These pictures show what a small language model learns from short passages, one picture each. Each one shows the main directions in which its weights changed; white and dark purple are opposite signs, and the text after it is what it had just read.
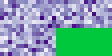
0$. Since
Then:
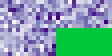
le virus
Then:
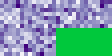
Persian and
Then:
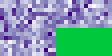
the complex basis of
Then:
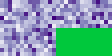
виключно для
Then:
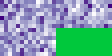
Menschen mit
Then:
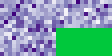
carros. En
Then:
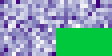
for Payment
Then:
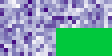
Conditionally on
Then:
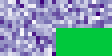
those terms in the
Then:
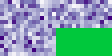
що містить
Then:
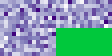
measure $\mu$
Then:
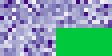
be gained.
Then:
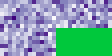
the case where
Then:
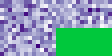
accuracy indicator.
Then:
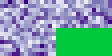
separating point when
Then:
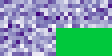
Sejalan dengan
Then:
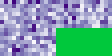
a inclusão
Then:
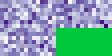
vector $\xi$
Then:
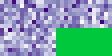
be in contact with
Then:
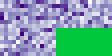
spacetime, see
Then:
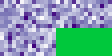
bilan reaktiv
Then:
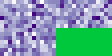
the Ottoman
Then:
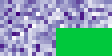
them to prove Theorem
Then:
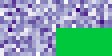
of rotationally
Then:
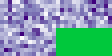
модели для
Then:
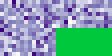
a currency
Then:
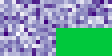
causale relaties
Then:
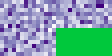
peut se
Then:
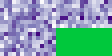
на органах
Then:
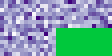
II outlines
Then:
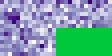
content and
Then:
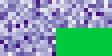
the development of
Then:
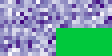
all continuous sections of
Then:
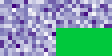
become too
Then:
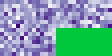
kabi tasvir
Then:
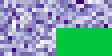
system is a finite
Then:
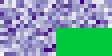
in the form of
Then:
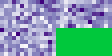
condições de saúde
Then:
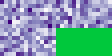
S)$ a connected
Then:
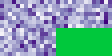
con muchas
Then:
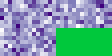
intencionales y
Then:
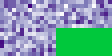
evaluate the performance
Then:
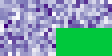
el cine)
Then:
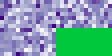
track of the
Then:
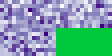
are equivalent.
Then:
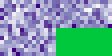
frota en
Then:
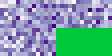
commutativity of
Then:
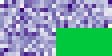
as a sum of
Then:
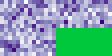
and was noted
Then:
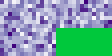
don't forget
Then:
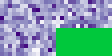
This will give an
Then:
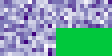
всего быть
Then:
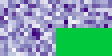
Assume a phase
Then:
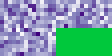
with the help
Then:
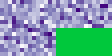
la base de
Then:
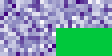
whenever $\psi
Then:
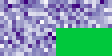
that $d
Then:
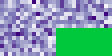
then $f$
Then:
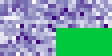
cases where it is
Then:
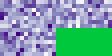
is easy to find
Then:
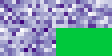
faults at both
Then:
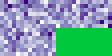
that the following
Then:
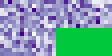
publications in
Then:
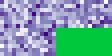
to the average cost
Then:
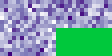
the idea of local
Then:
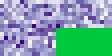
yoki bizga
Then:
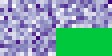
Part of this
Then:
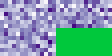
$a$ such
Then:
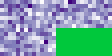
map which sends
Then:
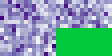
thank him
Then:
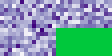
for breeding
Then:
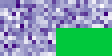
Science and Research*,
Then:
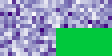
o quanto o
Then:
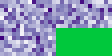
has been derived in
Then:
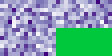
associate a vector
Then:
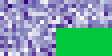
that we must have
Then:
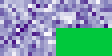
and the related
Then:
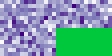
de uma empresa
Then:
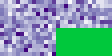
faol aloqa
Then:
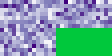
vector space of dimension
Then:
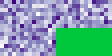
corporate social
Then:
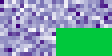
trivial as a vector
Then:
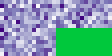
Norden metric
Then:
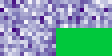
quem me
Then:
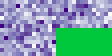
cases, we need
